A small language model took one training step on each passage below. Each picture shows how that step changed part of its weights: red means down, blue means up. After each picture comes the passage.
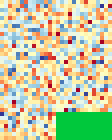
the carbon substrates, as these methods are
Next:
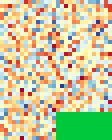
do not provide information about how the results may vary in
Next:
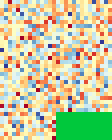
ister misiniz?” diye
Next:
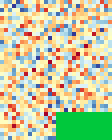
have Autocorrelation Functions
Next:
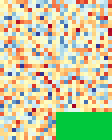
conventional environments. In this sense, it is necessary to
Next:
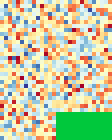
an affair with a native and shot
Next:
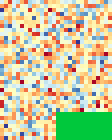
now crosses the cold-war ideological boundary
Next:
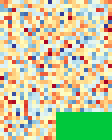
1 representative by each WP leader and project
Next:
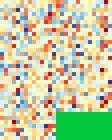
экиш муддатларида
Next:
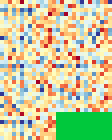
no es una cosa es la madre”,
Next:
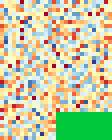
Ключевые слова: переломы
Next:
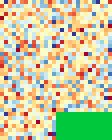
-- node[above] {$\alpha$}
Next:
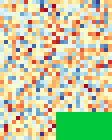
status, education, infrastructure for the Asian countries.
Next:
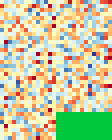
Animals were placed in a box with
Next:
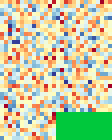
Azimjon Murodullo
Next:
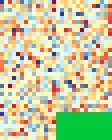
funding institution will explain financial aspects of the program
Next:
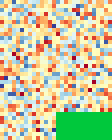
will witness an ideological civil war across
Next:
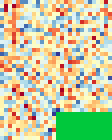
adjacent territories: Proceedings of the
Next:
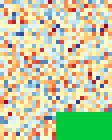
the attractive tourist areas in
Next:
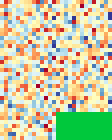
Ziyatdin Kobeytinovich
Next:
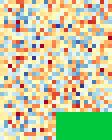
recoger información sobre todo a nivel
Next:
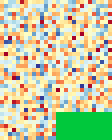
Прояснение целей каждого
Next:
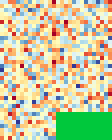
and discussion Industry 4.0 is the
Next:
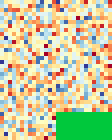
soil layer below it. One thing to consider when
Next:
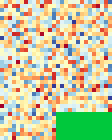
Detection in Oddusuddan
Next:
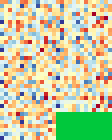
ўқув қўлланма.
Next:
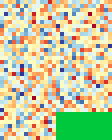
va farmoyishlar ham qabul
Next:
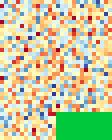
is a potential to examine the quality of
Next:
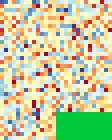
path integrals are convenient to write down
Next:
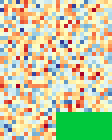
evidence suggests that Australopithecus
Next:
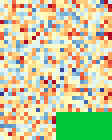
manager Manager of access and service provision in
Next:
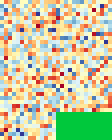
was an issue that has to be tackled by
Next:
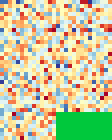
with the help of the eigenvalues and eigenvectors
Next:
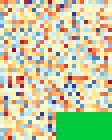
mumkin. Калит so'zlar:
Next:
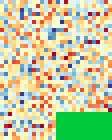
prime che dobbiamo vincere il
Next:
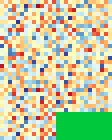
Banjar ~ 315 Siti
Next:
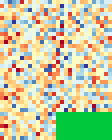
влади призвела до того,
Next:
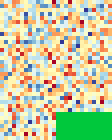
profile reconstruction purposes. For the initial experimental
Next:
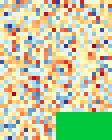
in the EEG theta frequency band, which suggests early
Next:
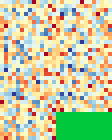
системы управления электронными
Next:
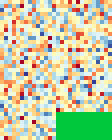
respectively). Yeasts and moulds
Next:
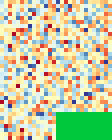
resposta diferente. Oswald de
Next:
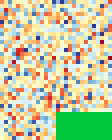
\cite{Jha2011}. For a linearily
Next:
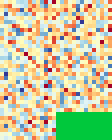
this work we address the question whether the separate stellar
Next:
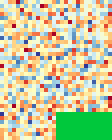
and companies are willing to exploit this
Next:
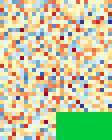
не візьмеш в руки
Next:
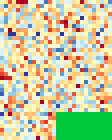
sustantiva de los sujetos interactuantes
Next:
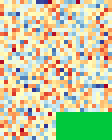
его произведении (даже
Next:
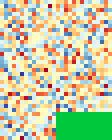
natijalari o'qituvchi
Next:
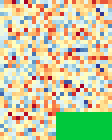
a given direction in a given map repetition
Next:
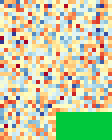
still ask the robot the name, color
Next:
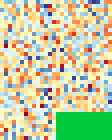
activation with KOH. These authors found that
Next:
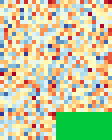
Other main semen parameters such as pH and
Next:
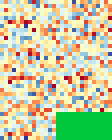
that make up spoken language. English can differ
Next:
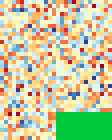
des lieux répondants sont situés en
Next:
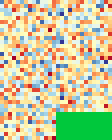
technique to merge queries and therefore build the
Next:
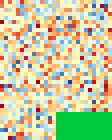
a regular aspect of doing research. ①
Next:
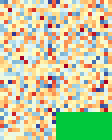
the many-to-one scenario. Therefore, the
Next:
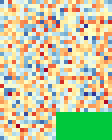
CAPITAL..... 111 Kamalova
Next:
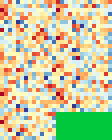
{journal} {\bibinfo {journal} {Nature
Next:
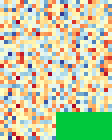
cada um em uma teoria monodimensional e
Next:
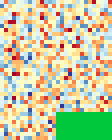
"Muhandislik kompyuter
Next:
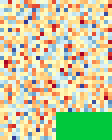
and analyze a concrete experimental realization of CV
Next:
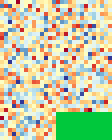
в возрасте 6-15 лет
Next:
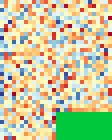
often arise with other natural and life science
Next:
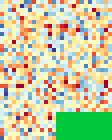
la temática. **Conclusiones:** El
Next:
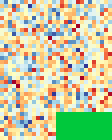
le procesează printr-o
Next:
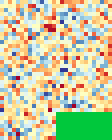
system by dividing it into small boxes
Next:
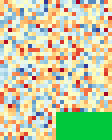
i računarom“ (p.
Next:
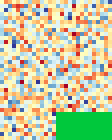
dava aulas no Anchieta e
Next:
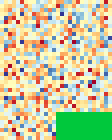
энергия биомассы),
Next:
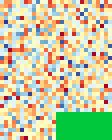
over layer thickness might be overestimated.
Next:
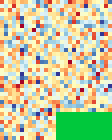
IV: Multiply Linked Chains}
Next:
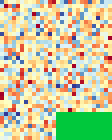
underestimated helium core masses for these stars.
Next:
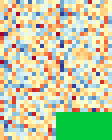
бассейнов. Исходя из
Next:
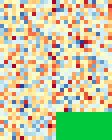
armed conflict and the evolution of the United
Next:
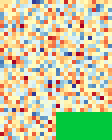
Q-Z: Unduplicating character for
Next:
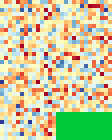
la signature en utilisant la clef
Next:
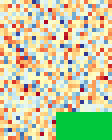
degree of freedom. Although sub-area law scaling
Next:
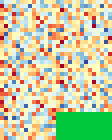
уникнути такого розвитку
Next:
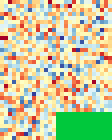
remains a major cause of visual impairment
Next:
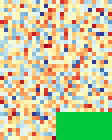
at home' in the new environment. Hence,
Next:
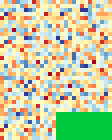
AND LEATHER ARTIFACTS
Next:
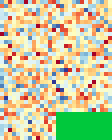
etik me'yorlar muhim
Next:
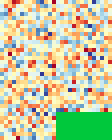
in Bulgaria. The numerous
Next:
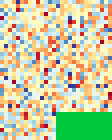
difference anymore but substituting this solution into
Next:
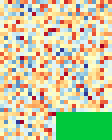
siyosiy muhitda faol
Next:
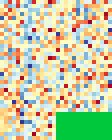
do którego zdania
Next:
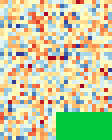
Yangi Tarixiy Maktablarning
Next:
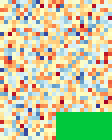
the matrices for chosen values of $\xi_0$
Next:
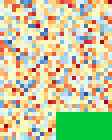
Lyapunov control has been designed for
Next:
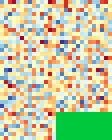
issiqxonalarda yetishtirishga
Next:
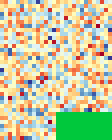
S. V. Kalinin, ACS
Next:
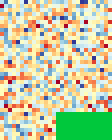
поддержки. Это развивает
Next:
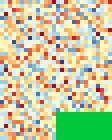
in Echtzeit; ideal für
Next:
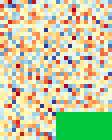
umumturkiy folklorshunoslik
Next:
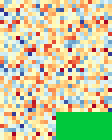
unor tehnici mindfulness, de
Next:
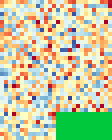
density, fabric compactness, thickness,
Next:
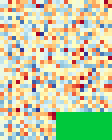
Lagoa Facultativa seguida de
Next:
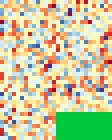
variety of threshold and switching behaviors is
